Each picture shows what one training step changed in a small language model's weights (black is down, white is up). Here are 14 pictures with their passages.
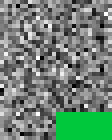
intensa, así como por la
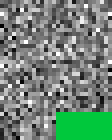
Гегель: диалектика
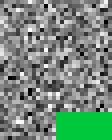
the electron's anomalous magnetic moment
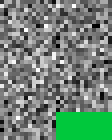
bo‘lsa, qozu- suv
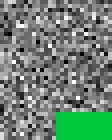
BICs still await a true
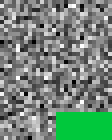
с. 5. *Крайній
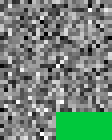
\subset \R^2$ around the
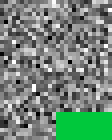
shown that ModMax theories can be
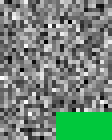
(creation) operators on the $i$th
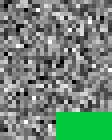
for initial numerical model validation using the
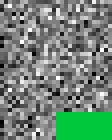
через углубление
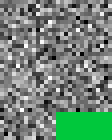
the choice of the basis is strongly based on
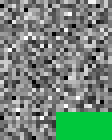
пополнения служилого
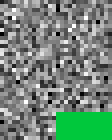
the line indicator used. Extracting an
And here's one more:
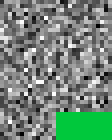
Ducourthial introduces in
